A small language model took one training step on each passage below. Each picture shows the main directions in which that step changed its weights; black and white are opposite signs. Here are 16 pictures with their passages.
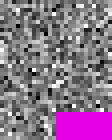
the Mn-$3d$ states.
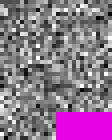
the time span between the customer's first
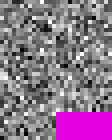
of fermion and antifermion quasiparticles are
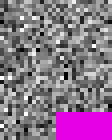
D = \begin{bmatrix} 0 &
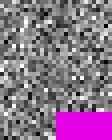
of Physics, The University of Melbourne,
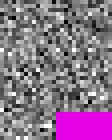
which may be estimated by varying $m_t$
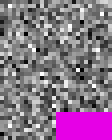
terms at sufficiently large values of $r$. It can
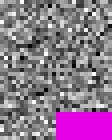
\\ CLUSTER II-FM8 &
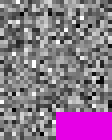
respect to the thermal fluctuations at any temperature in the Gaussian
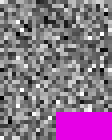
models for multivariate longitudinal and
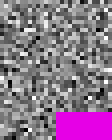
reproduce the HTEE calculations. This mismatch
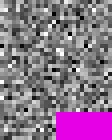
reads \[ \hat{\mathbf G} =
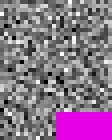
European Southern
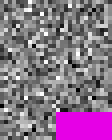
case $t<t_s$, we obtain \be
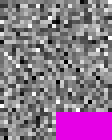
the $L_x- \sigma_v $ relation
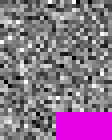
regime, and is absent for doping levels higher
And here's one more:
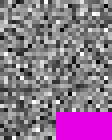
coordination \qp \begin{align}
